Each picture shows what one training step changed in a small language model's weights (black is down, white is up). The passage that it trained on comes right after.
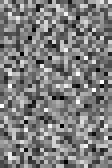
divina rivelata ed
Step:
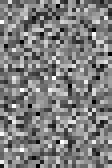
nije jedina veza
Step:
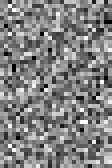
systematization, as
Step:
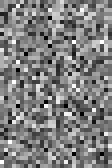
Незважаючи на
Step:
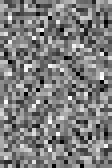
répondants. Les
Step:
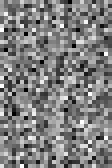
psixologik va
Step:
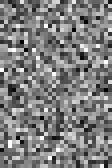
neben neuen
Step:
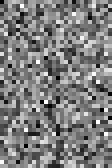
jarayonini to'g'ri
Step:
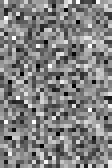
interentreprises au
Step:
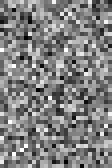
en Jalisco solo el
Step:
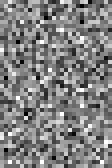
manipulação dos dados que
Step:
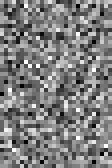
da de manera más
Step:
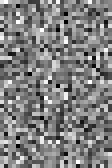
nar qamis,
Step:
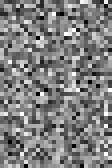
el alumnado señale
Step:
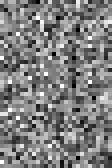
boshqaruv organlarining
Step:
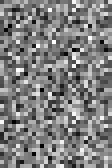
the interrelation of these
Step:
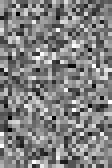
Зразок № 1б CV
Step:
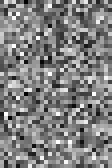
sens à la fréquence
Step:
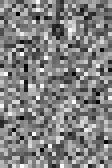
последней –
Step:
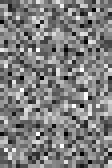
I can’t wait
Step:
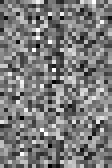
знания; - 2)
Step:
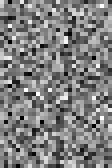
kóp qırlı
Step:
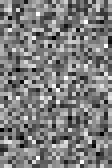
nihilist – ca
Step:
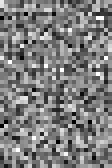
soil structure is
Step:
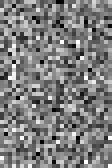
малака ошириш
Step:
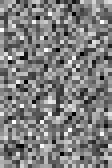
з державною
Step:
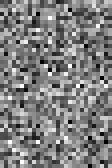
на наливане на
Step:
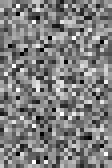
деятельности. В
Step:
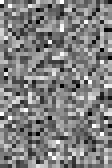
de producción textual, las
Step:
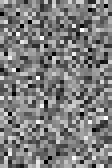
по направлению:
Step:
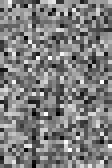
« Stratégie
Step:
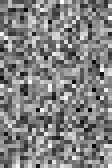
echter groter
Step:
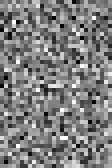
on the effect of
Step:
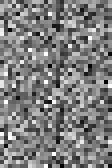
в щели между
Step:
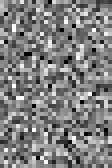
Acero desnudo
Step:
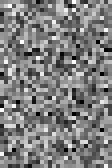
Die Unterzeichner des
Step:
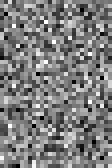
Outro aspecto
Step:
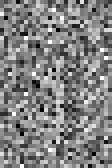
масивних, іноді
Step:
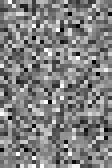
qayta tuzildi va
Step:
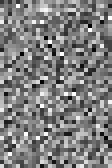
= \text{должное
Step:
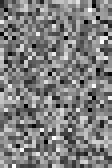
baik dibandingkan
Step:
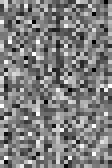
que seja analisado se o
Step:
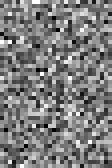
taraqqiy qila
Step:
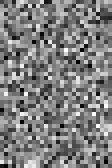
circolatoria, in
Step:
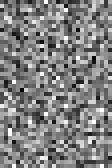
Novena Cumbre de
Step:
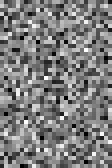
evolução, para as
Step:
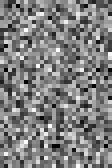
dialogues and
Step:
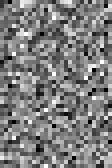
para especificá-las
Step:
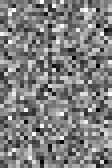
de Educación, Universidad de
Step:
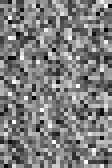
bueno, probablemente
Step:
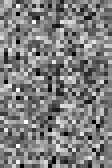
общества. Одним
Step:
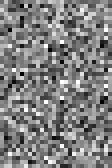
der Ostschweiz
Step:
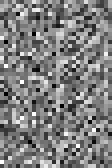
не лише місцем
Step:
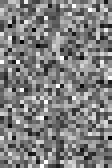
tomonidan yaratilgan
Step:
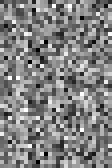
por não poder expressar
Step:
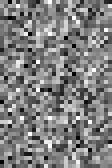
The study was
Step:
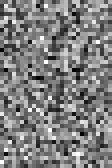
toe leidt dat
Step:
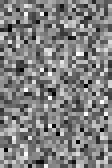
la oferta, porque
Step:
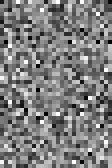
mengembangkan industri
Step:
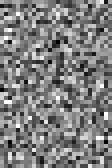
va Qimmat",
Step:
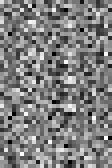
tarbiyasi va shaxsiy
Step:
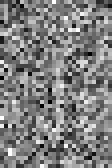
A. Boduen de
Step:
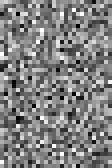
Аннотация: В
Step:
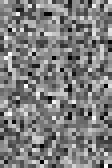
dalam bidang operasional
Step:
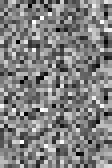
автор виявляє
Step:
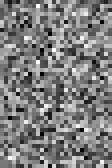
mereka. Dalam
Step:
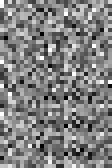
NEMIS TILIDA
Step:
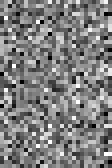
permainan voli
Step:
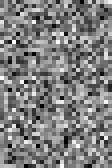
твір, за Ю.
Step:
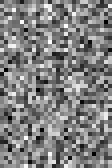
que não houve
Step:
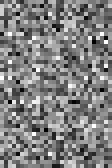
во многом
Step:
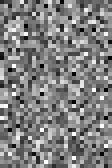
também dá apoio
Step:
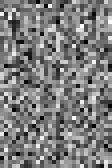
pengendalian internal
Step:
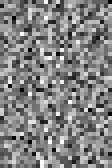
o dónde puede
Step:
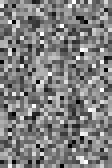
del mejillón y
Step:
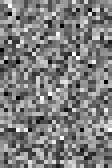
idari bölge,
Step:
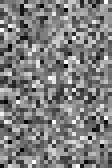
5 shumë e
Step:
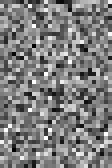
of mental disorders
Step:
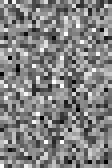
the Kyrgyz
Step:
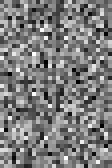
ia menulis, dan
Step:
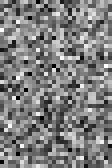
Muhammad Sodiq
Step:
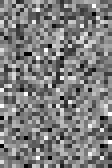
межах вільно,
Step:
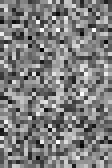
G.; Tamanyan,
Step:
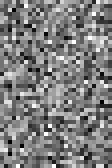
paraca de manera que las
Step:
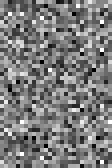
cotidiana de la
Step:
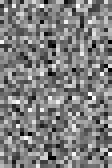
o'n yillikda
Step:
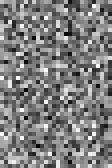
eng keng tarqalgan
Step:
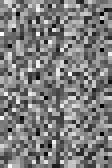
Уровень страны
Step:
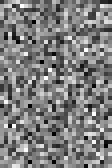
académicas para el
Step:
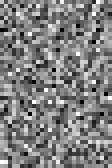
bagi peserta didik
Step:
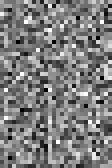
sunulan bireysel
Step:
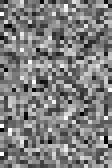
nouveaux ou
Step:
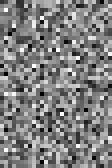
No Metod nomi
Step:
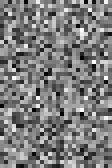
Tanah yang terpadu
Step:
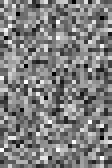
eindbalans van 2000
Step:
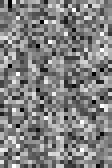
VIII вв.)
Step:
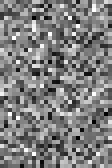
расследования. В
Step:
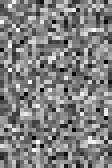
the achievement of
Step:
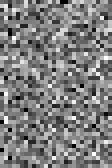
serían desechados en el
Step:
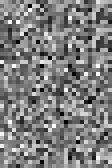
compounds. *Hum
